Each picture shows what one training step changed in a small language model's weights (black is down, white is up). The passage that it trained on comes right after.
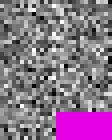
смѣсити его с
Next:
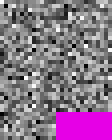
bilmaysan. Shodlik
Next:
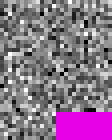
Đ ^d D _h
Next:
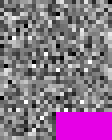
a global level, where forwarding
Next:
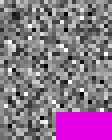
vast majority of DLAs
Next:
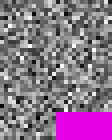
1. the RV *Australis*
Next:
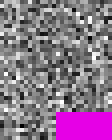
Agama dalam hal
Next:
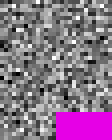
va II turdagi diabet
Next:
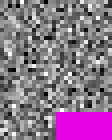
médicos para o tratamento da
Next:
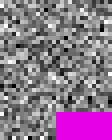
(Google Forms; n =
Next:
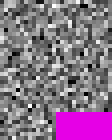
aves migrantes Las
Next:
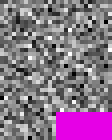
metric space. Using the concept of
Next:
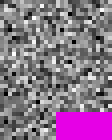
g'oyalarga karshi
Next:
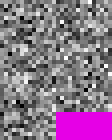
таком признании и
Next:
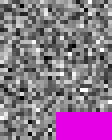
legal relations in general. The
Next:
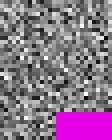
in the world by 2020). This is
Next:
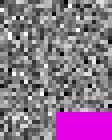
and Np-63 was evaluated in
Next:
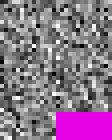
opposite signed (OS)
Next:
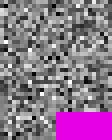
options can be defined by combining different
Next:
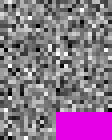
by \cite{claret2004b}.
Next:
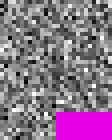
considerar a leitura como um processo de
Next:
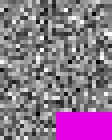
that the receiver antennas are
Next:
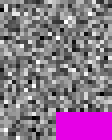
munosabati hozirgi
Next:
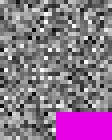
витоків теорії і
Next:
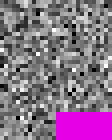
many unknown variables, including
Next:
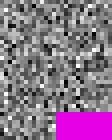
screens were implemented; one
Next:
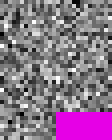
real-time capable interpreter for
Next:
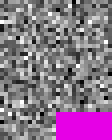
also favoured wound healing
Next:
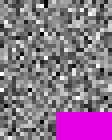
make them viable. Very
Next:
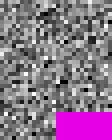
Small polyatomic molecules
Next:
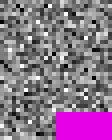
que pedem dinheiro para
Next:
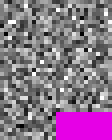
pair of variables. To account
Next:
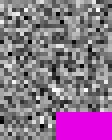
waiting time to speciation.
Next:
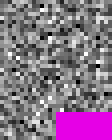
while spherical quantum dot are of
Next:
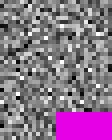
einen Mehraufwand
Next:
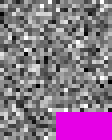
differently. Comparisons with most of these
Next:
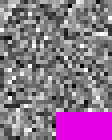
visual para prestar apoio no
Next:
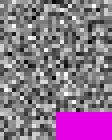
various conditions under which spongy
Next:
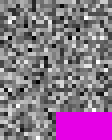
in 18.27% of cases it is
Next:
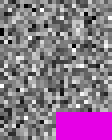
Sapega, Aleksandr
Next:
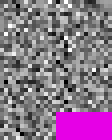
law and no size change. But the
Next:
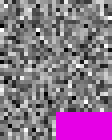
spectra due to instrument issues.
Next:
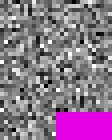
Koch тр/п П – – –
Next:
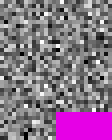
which the traditional rulers have a
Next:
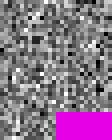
society that it has become the
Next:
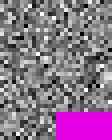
to perform a POVM with the outcome
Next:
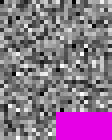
ideal ou abstrato. A
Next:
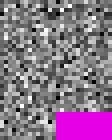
analysis, M.U., P.H.,
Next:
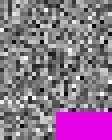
adulto blanco. Así, se
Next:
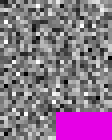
various measures from the government's
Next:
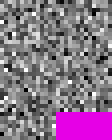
“If a sequence value is x of
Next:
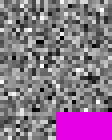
into adjacent layers.
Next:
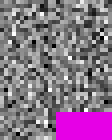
been developed by Amoroso and
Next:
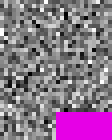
\item Tell me about your prior work
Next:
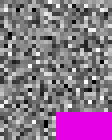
skin permeability, MN technology
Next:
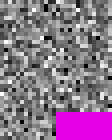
rotenone distribution varies in amount
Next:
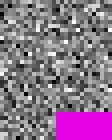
a pisciculturii
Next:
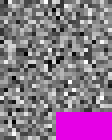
a cultura da violência e
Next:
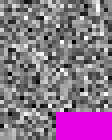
y al Saldoni heu
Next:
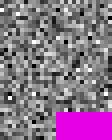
$x_t$ moment refers to
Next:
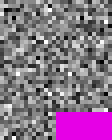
explained by the burning of fat
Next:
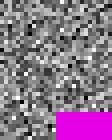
davlat xizmatchilarining
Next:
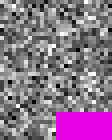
- Susanti, K. H.
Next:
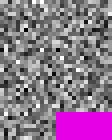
governance. Based on this
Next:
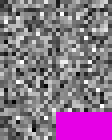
Negative Results*, vol. 13,
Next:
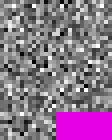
results for $\Re A_0$. In the
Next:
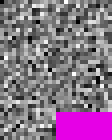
temperature fluctuations in the AHX
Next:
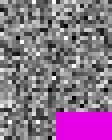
were analyzed using the following functional
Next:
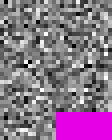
Institute of Applied
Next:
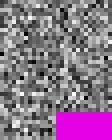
none">• Yes• No
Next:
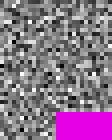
bound-free] and (II)--
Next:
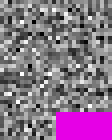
invited to participate. Was there
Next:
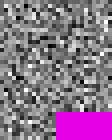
is a plane that is always
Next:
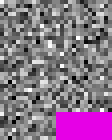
The three independent networks are
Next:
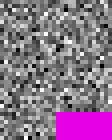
summer presents a significantly lower
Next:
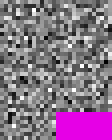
klasik segmentasyon
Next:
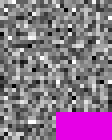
(and profits in enterprises)
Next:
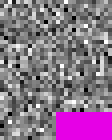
uchun moslashtirilishi
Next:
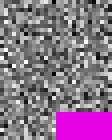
враховувати певні
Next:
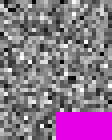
with level $k$. This is because
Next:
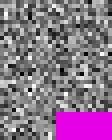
were of A.R. grade and their
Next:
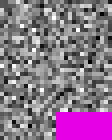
changing energy cultures. In this
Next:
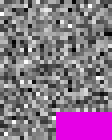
that make use of a Decision Tree
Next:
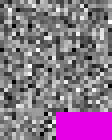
fees, but also from Miner
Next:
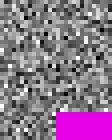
real-time applications in cervical
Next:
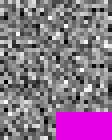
CHET TILINI
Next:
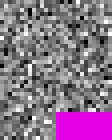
calculate the CX cross section include
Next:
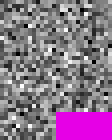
is quite convenient for illustrating
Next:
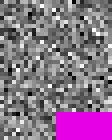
for Risk management and listing
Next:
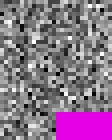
by the fact that the growth rate of potential
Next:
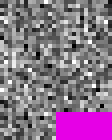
can therefore be interpreted as being
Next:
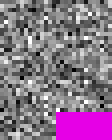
when, e.g., the focus of
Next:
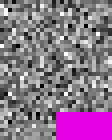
атоқли дирижёр
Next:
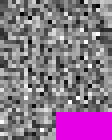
will directly be measured. This would be
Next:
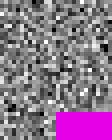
masih menolak pendidikan
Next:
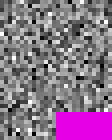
closer to zero than the values
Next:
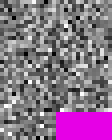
extracted by grinding a single
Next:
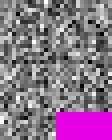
data driven analysis for the knowledge
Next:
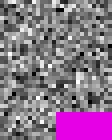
методике развития
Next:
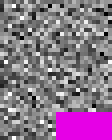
{author} {\bibfnamefont
